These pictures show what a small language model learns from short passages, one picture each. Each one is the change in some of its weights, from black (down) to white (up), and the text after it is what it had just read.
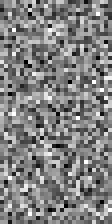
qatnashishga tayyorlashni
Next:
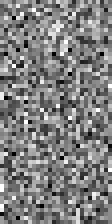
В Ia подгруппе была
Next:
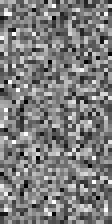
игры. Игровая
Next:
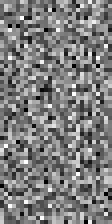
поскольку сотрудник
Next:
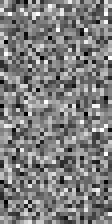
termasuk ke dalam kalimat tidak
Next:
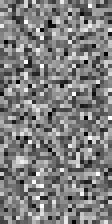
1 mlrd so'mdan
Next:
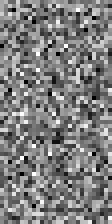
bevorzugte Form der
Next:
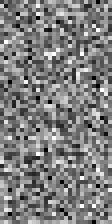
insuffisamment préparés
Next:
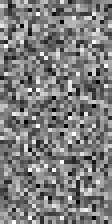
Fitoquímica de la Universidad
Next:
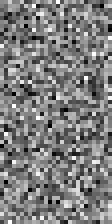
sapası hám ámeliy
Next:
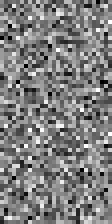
misconduct" OR
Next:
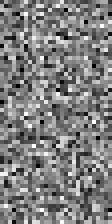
odamniki bo'lsa
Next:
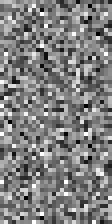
равишда талон-торож
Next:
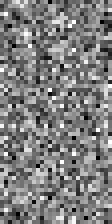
dan dapat dipercaya. 3.
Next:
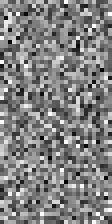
на занятиях по истории,
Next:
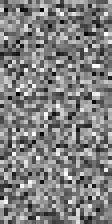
ramz, istiloh,
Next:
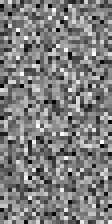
y del Caribe en CC de la
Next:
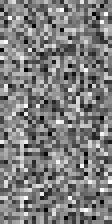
e da quantidade e qualidade da
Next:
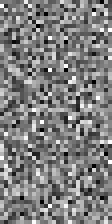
va jamoat tashkilotlariga
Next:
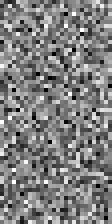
показателям ВСР (%)
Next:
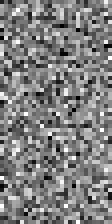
alma işlemi) Make
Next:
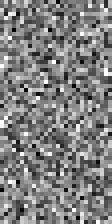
гибкий и податливый
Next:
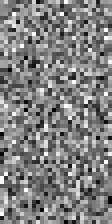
і вільностями, а наше
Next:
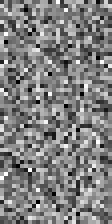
professor of SamDu IS Institute
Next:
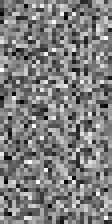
расчетный чистый доход
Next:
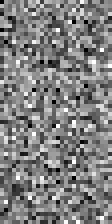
Linde” (Walczak
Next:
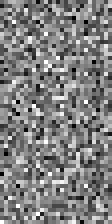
autora. El objetivo fue identificar
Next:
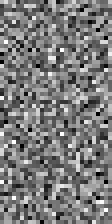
сурасида марҳамат
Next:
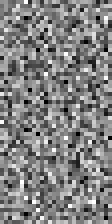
de recherche probatoires se
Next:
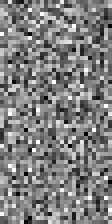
hisoblanadi. Ovoz mo'tadil
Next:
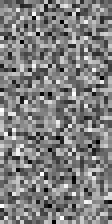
Winnicott). - a)
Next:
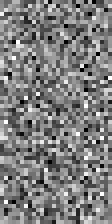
une 1-forme rationnelle
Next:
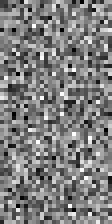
sera portée à la suite
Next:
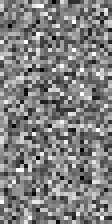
o aproveitamento do Trub e,
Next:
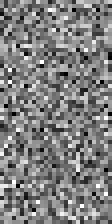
етиши қайд этилган.
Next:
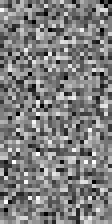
era muito trabalhoso. A medição
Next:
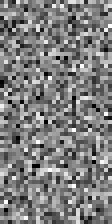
participaram do certame. A
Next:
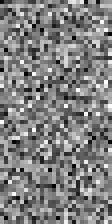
de 2025. - Centros de
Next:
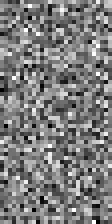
agua tan salada como el mar!
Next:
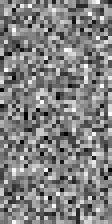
de protección temporal en caso de
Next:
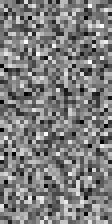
ivitib (48 soat) 20
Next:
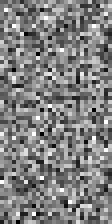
va Shahrisabz mulklaridan
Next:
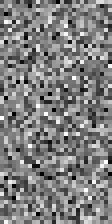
(s.d.) defende, ainda,
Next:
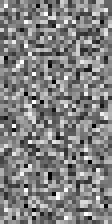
ETISHDA JADID
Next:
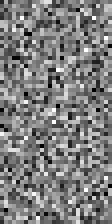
fuqarolik pozitsiyani
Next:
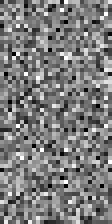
dalam menangani krisis moneter
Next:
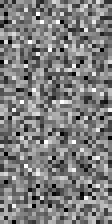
Ros. Con la Cruz
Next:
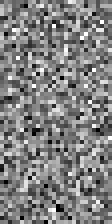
⁵ Ryu Gansalis
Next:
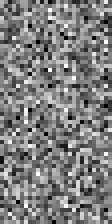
va jamoada ishlash yoki unga
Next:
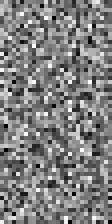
o‘zbek adabiyoti rivojida
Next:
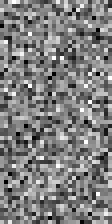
D. R. Klonne.
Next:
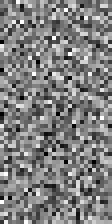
the School of Nutrition of the
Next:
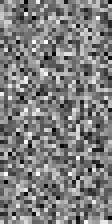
funksional yondashuv.
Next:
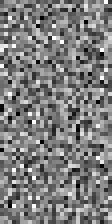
hisoblanadi. Web sayt
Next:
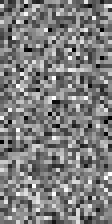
herramientas (catálogo
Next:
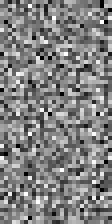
antiga de uma igreja de
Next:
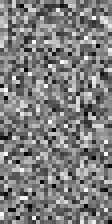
to improve the quality of information
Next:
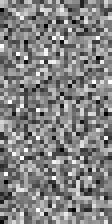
Respuesta en manejo de
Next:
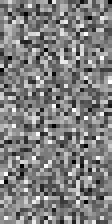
є «авторськими»
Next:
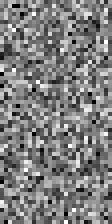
Д. Введение в информационный
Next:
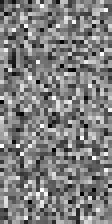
e'tirof -Tarixchi,
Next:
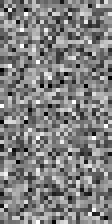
barcha sohalarga o'z
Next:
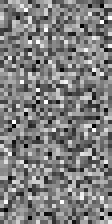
craignait que la mise en
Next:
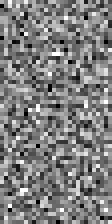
помилки сигналу
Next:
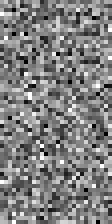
Vollzug. Die europäische
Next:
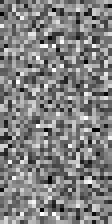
sistemi automatizzati
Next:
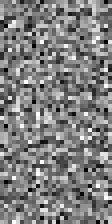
Rimda ruhoniylar
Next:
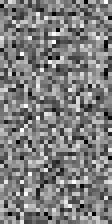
mavjud bo'lib, u milliy
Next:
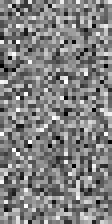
тақозо этади.
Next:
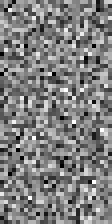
A. Singh, and S.
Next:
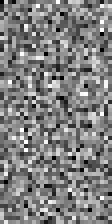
canto. (Carta de
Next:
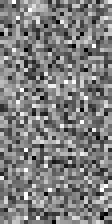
e materiais. Contudo, um
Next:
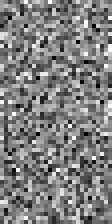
har biri taxminan 58
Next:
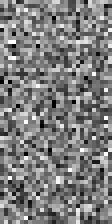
kasalligi. Kirish:
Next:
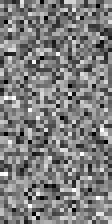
the MOD17A2 gross
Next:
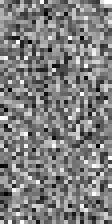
na educação, e por muito tempo
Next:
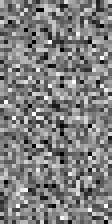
ningún caso por las personas o por
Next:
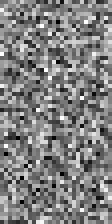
article also examines the conditions for
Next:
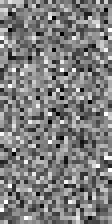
в гостросюжетних
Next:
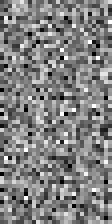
akan memberikan hasil belajar
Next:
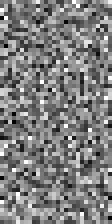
верования давали понятие,
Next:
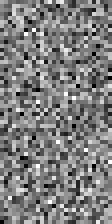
cuáles son sus preocupaciones y
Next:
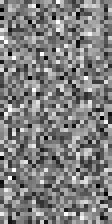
брюшины богаты
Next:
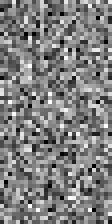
perlindungan lebih terhadap
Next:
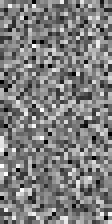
различных методов между собой
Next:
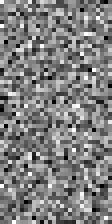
biri olan A. Smith
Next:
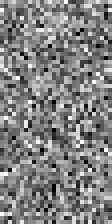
[Электрон манба].
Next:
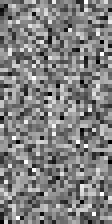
ta'svirleydi. Shoir
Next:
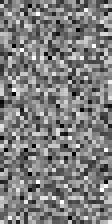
cyber maturity: A
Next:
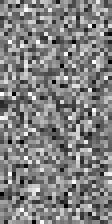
asosidagi energiya qurilmalari
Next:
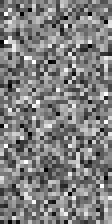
системы и сокращению проблемных
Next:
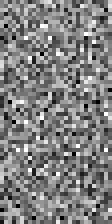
***Аннотация:** В
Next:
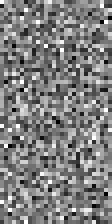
apresentados na Figura 2 -
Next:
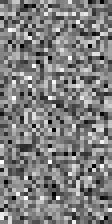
uno de los problemas ambientales
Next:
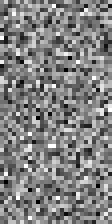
repetitivo composto de
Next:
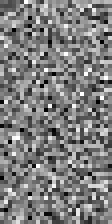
care digitalizarea devine
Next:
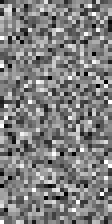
английского языка это
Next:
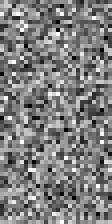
polyclinic (mobile
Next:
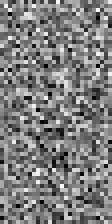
aus einem Faktor bestehen,
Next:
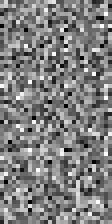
pendidikan untuk menunjang
